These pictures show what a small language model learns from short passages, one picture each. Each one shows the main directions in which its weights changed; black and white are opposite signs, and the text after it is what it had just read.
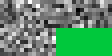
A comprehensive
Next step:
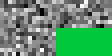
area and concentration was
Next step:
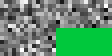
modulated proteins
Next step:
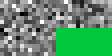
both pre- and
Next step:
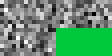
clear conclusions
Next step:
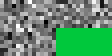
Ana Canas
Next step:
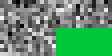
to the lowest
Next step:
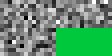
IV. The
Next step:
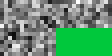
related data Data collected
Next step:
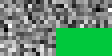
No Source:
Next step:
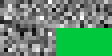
interrelated. In
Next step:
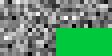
the overall system
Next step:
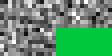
be devoted
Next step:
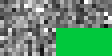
3 and 4 present
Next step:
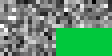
quality of the cell
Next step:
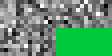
is recommended that
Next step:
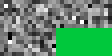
Moreover, being
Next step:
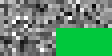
they obtain and
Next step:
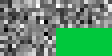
and allow others to
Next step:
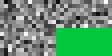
The types of technical
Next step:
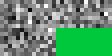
term in the
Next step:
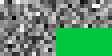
the electrical
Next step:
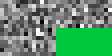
book or create
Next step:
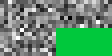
with respect to previous
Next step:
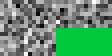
High School
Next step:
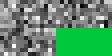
makes the world
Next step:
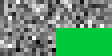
many place sit
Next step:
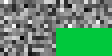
Supported by
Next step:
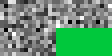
complex forest structures
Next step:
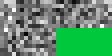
highlighted the critical
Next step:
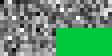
the activities of internal
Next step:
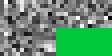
analysis. - The
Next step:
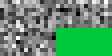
to minimise the
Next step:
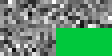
discussion. -
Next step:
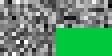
the system's own
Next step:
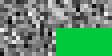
electron microscope
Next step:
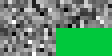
layout is more
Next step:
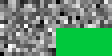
social terms.
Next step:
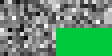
the size of the
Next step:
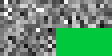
months. All patients
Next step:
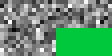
and dignity
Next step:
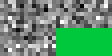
severity it
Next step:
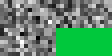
is the n
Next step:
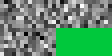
The most common purpose
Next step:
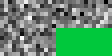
model spatial structure -
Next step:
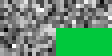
times greater than the
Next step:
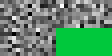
authors declare
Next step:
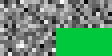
The Red
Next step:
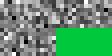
the design and
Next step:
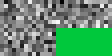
The measurements were collected
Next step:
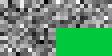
techniques such as
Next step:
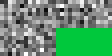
food and beverage
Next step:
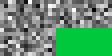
electric field in these
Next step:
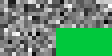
research considering efficiency
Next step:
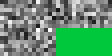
in the eastern
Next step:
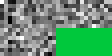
relationship with brand
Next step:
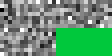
in Pakistan,
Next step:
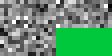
they form the parameter
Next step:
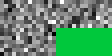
The main text is
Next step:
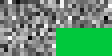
the emergency management
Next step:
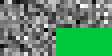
the fluid are
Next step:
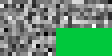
estimation method.
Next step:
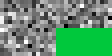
superaron a
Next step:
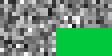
study and is consistent
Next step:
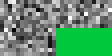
range from 311
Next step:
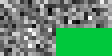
weapons near
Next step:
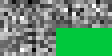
out to have the
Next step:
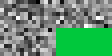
we developed. To
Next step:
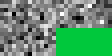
mainly Assam.
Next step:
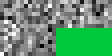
meaning that the data
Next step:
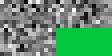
normal yes
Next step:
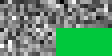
the tools Part
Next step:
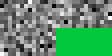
He is a
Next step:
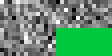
the management in
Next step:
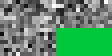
using the total
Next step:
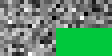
as well as measures
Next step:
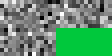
trade leading to
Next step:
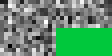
plans to enhance
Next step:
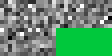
publication of the
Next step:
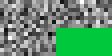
or platforms,
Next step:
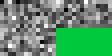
the quality and
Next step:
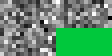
- Circular
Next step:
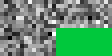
The results show that
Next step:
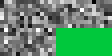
a grounded research
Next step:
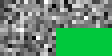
medical students really
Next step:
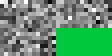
values $1,
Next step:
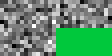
priorities. -
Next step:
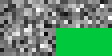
Review Article
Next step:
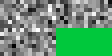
in PCOS
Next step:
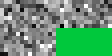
via using a
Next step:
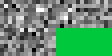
There were no human
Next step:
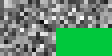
- Polat
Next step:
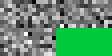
of an individual
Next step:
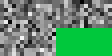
emerges when individuals
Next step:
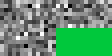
Light pollution
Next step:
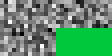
national collaboration platform
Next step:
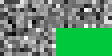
role in weight loss
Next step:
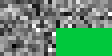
EST |
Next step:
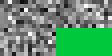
filtering due to
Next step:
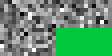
BIM model.
